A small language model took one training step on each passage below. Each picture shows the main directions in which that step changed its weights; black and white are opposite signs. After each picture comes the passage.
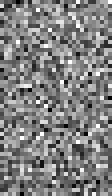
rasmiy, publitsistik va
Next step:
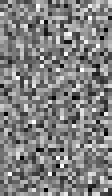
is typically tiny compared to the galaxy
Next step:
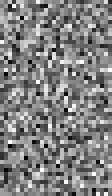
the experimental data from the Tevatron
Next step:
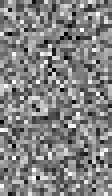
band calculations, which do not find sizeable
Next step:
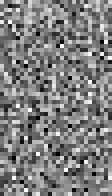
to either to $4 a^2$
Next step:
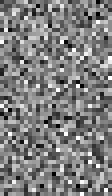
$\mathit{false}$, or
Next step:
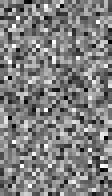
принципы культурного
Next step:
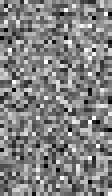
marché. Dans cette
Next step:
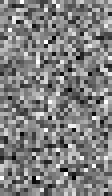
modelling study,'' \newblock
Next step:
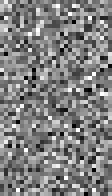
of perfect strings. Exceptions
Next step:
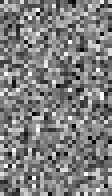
Num. Simula. |
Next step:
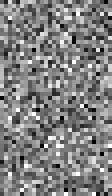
Direct -Acting Antiviral
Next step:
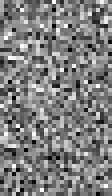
user draws a hand for the line,
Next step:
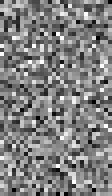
pada profesionalisme, tata
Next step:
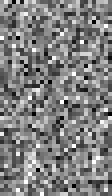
$p_i$ until matched
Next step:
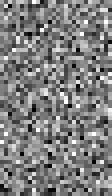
de la producción bibliográfica
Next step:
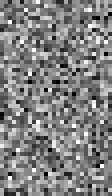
Wyner common information condition for
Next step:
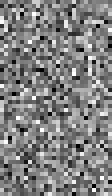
using the 0th order of the last
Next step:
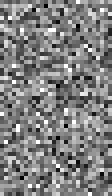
more realistic shielding geometries.
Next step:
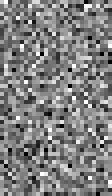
of the degree of variation of the initial
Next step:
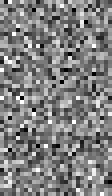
probability of being ranked No. 1 for
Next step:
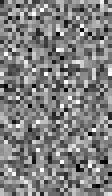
most of these ordered structures were reported previously
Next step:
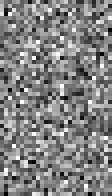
документу, що
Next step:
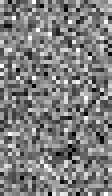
yil oldingisidan tubdan
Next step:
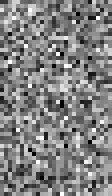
prover testagem em
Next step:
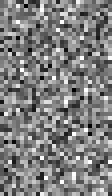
to evaluate the magnitudes $\left|
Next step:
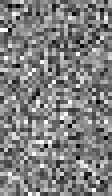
line width is dominated by thermal
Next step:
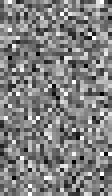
\ddot{\Phi}}{6 \omega
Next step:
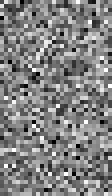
da União (TCU),
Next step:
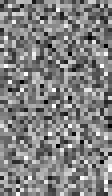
flow proceeds through a needle
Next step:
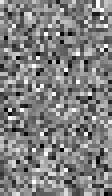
lattice model to an impurity model defined by
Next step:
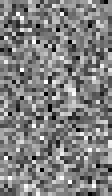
prévia das consequências sobre o
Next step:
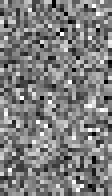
программирования, транслируют
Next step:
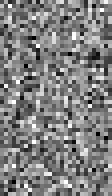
Públicas encontram seu valor como um
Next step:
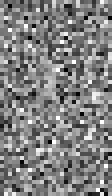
aloqa bo‘lmasa
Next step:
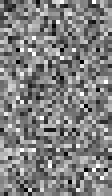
the Outer Bark of Birch
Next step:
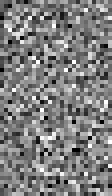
подход в образовании современные
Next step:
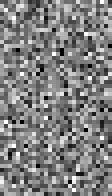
the system dimensionality. This means that its
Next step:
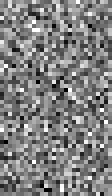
the dynamics of the system of scalars,
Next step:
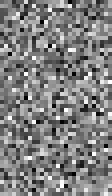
do tônus vagal e
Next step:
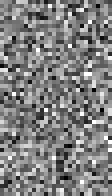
\textbf{a} The system at
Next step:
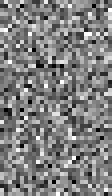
of traction substations, including
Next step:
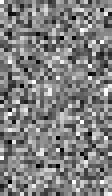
patología oral con mayor incidencia
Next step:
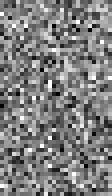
takidlash kerakki,
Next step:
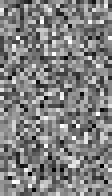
почути потреби
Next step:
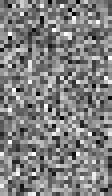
for the spin-3/2 state
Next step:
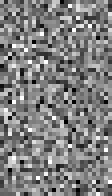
systems that make AI involvement in
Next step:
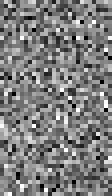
We found that the fractal dimension
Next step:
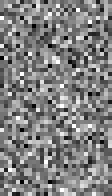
At 300 MeV, the muon energy
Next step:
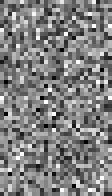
study of off-brane gravitational
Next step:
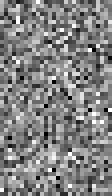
unique external potential for which it is the
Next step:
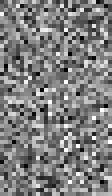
фібрином сірого
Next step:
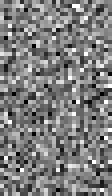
qilishning konstitutsiyaviy
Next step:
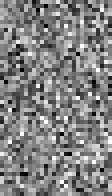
particle-like only at long wave
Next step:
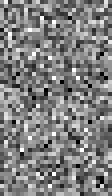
Первый тип
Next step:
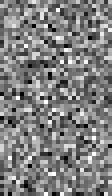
dari kuisisioner *NSS
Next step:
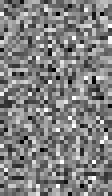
qilingan va qo'llanilgan.
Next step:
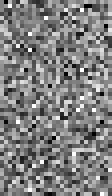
of energy management thanks to the power of
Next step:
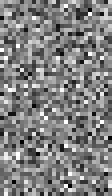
both of which consist of flat portions
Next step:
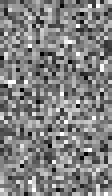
physical geometry cannot be constructed without a reference
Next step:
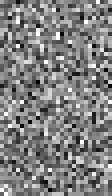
trajectories illustrates perfectly the concept
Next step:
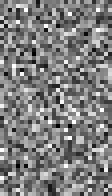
in \eqref{defp}. From
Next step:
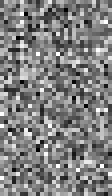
experimental data to the QBE simulations described above
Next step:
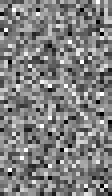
expose vulnerabilities in model training
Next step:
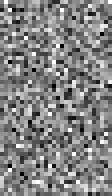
in the mm-wave observations. The
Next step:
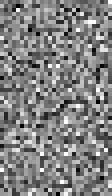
tarix zarvaraqlariga
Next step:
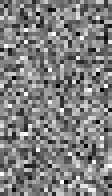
539- son. Ijtimoiy
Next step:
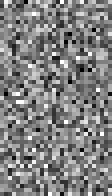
the CAPM and the APT
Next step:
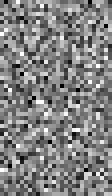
Abraham's version of the
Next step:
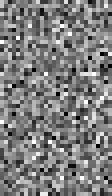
Національного аграрного
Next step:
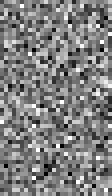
жалб қила оладиган
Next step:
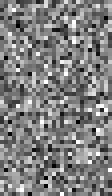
shartnomalarda elektron
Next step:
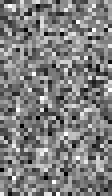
PE (baseline) & vanilla
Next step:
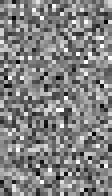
parameter to be $\xi =1$.
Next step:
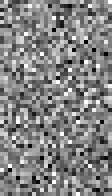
at the maximum level. The activation function
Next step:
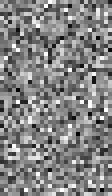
o'qib beradigan masala
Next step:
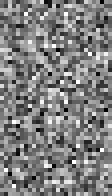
a quality layer lower than their maximum
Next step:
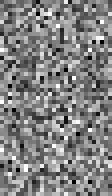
foram inventariados, referindo o
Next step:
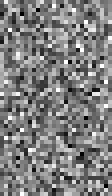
probability: \begin{equation}
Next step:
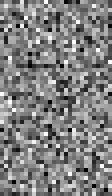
hisoblanadi. Sugʻorish
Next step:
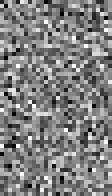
The obtained scattering phase shifts follow the
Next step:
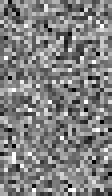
bo'lsa eritmaning
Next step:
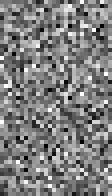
evaluate \oursystem in realistic and
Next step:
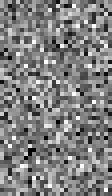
Wuensche; Mike
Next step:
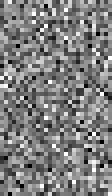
contribution of the GM with wavelength
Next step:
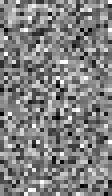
survey with ecology and conservation
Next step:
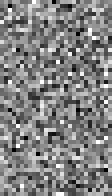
for the nonlinearity exceeds a
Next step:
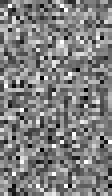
that would contribute to them is
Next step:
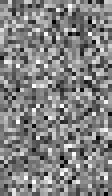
conductance $G$ given by
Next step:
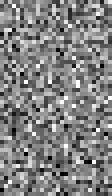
we undertook an investigation of related materials
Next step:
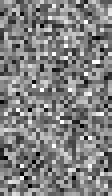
vacuum wavelengths. \begin{figure}
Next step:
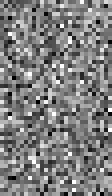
in a snippet helps
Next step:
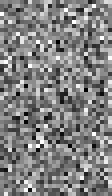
0.6$. The use of
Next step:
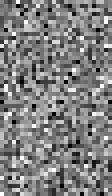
n_m$ in order to avoid double
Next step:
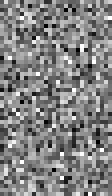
ion beam etching in a commercial
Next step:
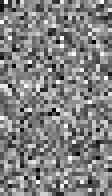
in higher educational institutions is proposed.
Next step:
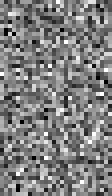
frequency shift} Between 50 K and 35
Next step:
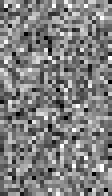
or the two identical antiquarks in
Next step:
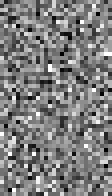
la región con la tasa de
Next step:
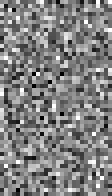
estimators}} We start with the case of
